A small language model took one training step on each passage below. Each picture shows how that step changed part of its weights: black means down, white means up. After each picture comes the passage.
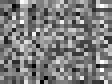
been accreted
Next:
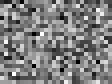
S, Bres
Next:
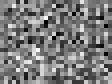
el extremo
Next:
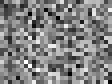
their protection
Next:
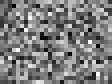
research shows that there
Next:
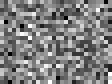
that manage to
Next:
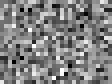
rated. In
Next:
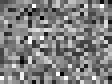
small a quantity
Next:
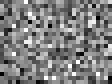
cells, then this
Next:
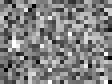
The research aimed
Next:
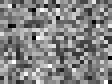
its historical
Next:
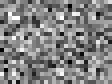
sampled terminal
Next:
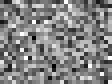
the green
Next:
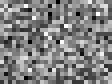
bell to the
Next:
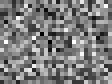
s d$
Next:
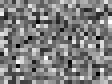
as for example the
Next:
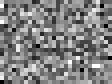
bandwidth =
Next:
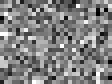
decades there
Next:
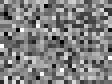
zero flux at
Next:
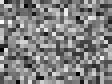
instance of
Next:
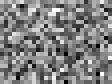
parameterize the vector
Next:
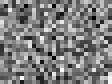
charge from the
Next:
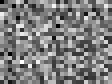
that the thermal
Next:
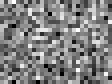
suvi; bir
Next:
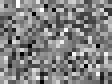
known as the
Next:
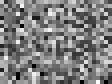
we discuss the problem
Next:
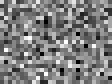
loop integrals
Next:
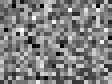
apply to
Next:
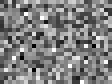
size and 71
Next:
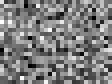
chance of
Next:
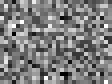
is the predicted
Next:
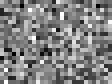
After dipping
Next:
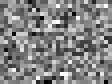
is original
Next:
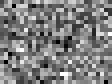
is varied
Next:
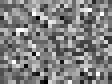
performing long
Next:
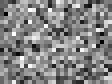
interventions in
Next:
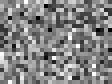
separate application.
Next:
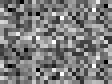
é por um
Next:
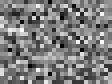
of multilevel
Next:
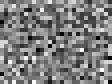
value of the mass
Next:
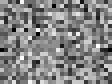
auditors and
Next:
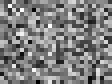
in life, and
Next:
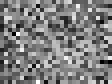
are aware of
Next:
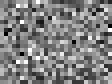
from the problems of
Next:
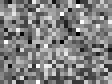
a Lingua
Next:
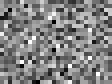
або ж
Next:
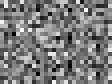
projects selected under
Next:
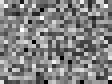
done by the
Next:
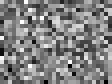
no more than
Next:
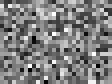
que a la
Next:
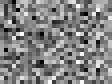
implemented and
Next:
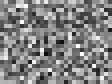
on the performance parameters
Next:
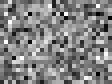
concerning the
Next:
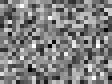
14 by the following
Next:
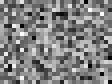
the teachers are
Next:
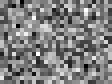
compact and
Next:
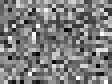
a systematic
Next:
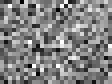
determined by chest
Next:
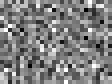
saper fare
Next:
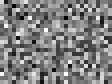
as if the
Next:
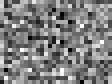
unit cell of the
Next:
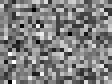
which limit an effective
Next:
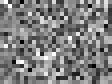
to compare our
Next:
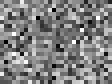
obtained by solving
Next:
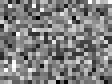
corresponding visual field
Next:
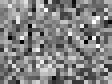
al empleo
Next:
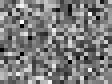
in most patients and
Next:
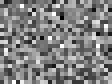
geometries for
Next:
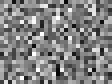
part II the
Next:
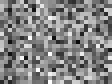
their study that
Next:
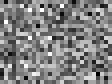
that urgent
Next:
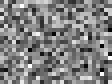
the different particle
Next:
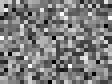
Green functions that
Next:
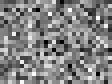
and knowledge applications to
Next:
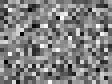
atender às
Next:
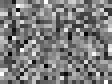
as it is based
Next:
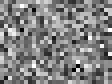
the necessary
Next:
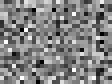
acid, and
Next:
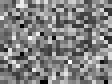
in very long
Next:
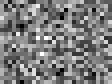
Metode yang
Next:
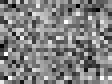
helping them to
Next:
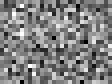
formed in
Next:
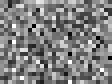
information from the two
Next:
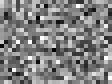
not outward
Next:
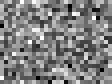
cross section for
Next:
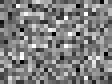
were observed to include
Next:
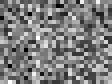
de este
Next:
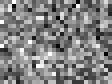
its payoff
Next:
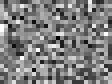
drop such
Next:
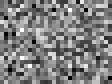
proton when
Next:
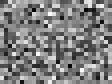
safe and
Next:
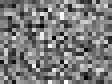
New York,
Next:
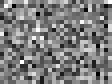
because the value is
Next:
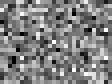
bir jismlar
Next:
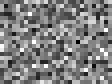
where $j =
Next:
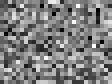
dispersed to
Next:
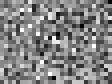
Security service
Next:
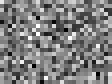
fact that the
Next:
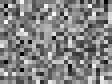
in competitive
